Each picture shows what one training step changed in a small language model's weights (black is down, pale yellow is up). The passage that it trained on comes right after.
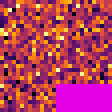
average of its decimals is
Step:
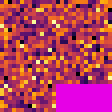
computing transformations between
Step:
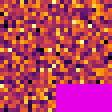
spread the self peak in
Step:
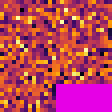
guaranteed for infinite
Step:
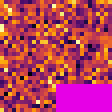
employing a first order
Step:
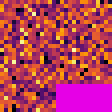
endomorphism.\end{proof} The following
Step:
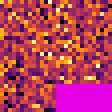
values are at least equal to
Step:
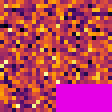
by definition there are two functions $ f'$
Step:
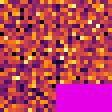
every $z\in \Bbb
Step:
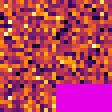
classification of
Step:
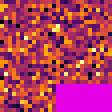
\epsilon_1$, and an
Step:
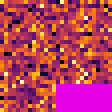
$\chi$, for~instance on
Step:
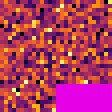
can gain further information by
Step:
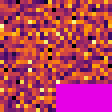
describing the system is
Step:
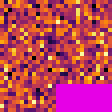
a Legendre curve with
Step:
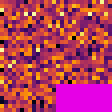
A scenario was proposed
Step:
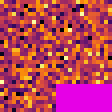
between the two points $A_j$
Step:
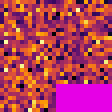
with $\Delta =\Delta _{\min
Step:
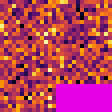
more easily, making it more
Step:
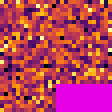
the values expected for transition from single
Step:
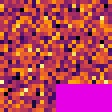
\cdot Y_1 \cdot
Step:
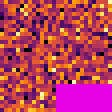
use the same scenario graph,
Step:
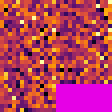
results show that, while physical system properties
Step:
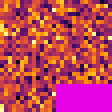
includes definitions for the
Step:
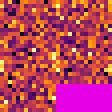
new V2X applications, such
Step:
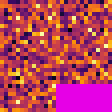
in the Milky Way and
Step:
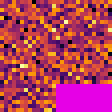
Chandra Deep
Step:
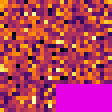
For example, to modify
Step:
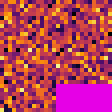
condition} The dissipation in the
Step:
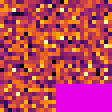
mesh elements is fixed. For
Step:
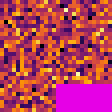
we derive the dispersion relation
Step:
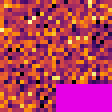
behaviour of LOE with system
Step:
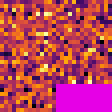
at the point $A.$
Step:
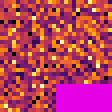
(4), will be invoked
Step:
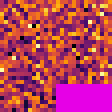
spin manifold $N$ of dimension
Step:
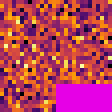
\triangle \Omega| =
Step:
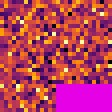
the SpPGs that result
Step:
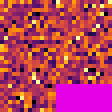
additional term with a coefficient
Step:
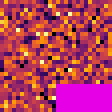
the gateway, where some
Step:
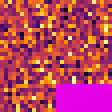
a local complete intersection. This means
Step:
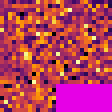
the cones between two given times
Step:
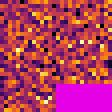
At $T\to 0$ from
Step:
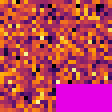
in [34], therefore it is
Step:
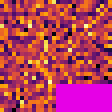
b$ and that there is no integration
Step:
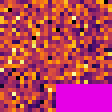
(d) NN interaction.
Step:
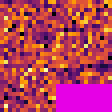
sample. Therefore, the transference
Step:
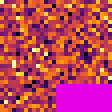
offers implications for
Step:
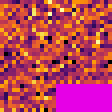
in both the compounds.
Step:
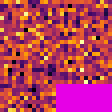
and Rindisbacher
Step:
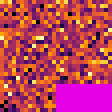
to hydrodynamics in terms
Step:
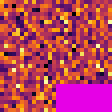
we have shown the regionalisation for
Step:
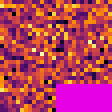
such that all cycles in
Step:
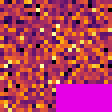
(2) monitoring data
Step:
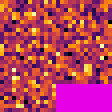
Thom class of $E_M$.
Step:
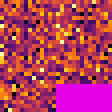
commonly referred to as
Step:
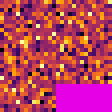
(QD) inserted in an
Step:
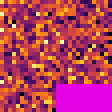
for $p$-adic partial
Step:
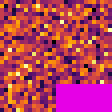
MNiSW Grant
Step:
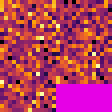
coefficient of the term containing
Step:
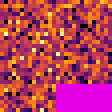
like a conventional random matrix
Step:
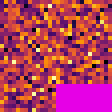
and quantum point contact have
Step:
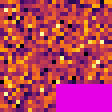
1e) and predict that there should
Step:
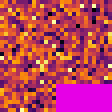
all Pythagorean
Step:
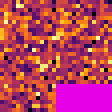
distribution functions or the vacuum structure
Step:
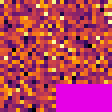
that, if we know the position
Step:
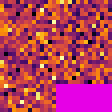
collisional heating if
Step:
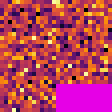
modifications introduced in the model.
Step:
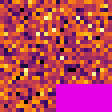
well as the petite set
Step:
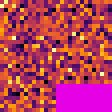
\end{equation} From equation
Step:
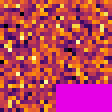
by an optimal combination of
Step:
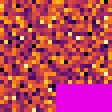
\item resonances in $q
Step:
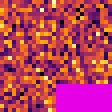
a bright chord) to cause
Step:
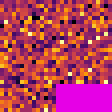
Decision Theory} can be
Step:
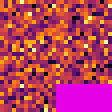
spectral bands. For example,
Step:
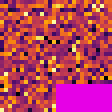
linear program, which can be solved
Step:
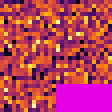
to note that E+A galaxies
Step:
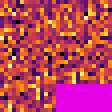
by rough signals}, Rev.
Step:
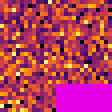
mid-IR photonics
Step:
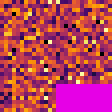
of the sample drawn from
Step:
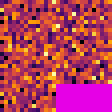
\phi_h)$, and hence the
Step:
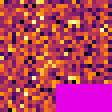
\otimes A \longrightarrow A$. We
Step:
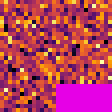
explosion in free air as
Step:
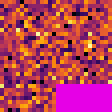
the importance of correlations
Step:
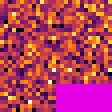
batch system, which is based on
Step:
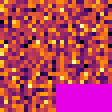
is positive definite, then $u$
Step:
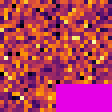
of axisymmetric scalar
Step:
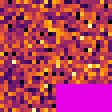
Finite MZM extinction
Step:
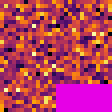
the search for novel topological
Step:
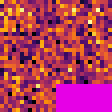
a positive dimensional hyperquadric
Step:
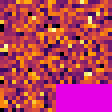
Box, Hewitt, and
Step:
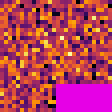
furthermore $x$ is in
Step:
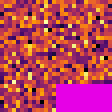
$\GD = \emptyset$
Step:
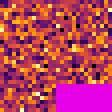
and examine the performance of
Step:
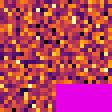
loop which constantly adjusts
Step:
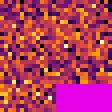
is an ortho-order
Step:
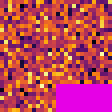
\nabla v(x)\cdot
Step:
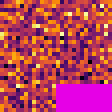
simulated expectation values. New
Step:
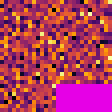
In this section, we recall some
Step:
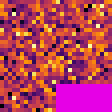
any $\ve'$ and $r'$ with
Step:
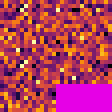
\end{enumerate} When
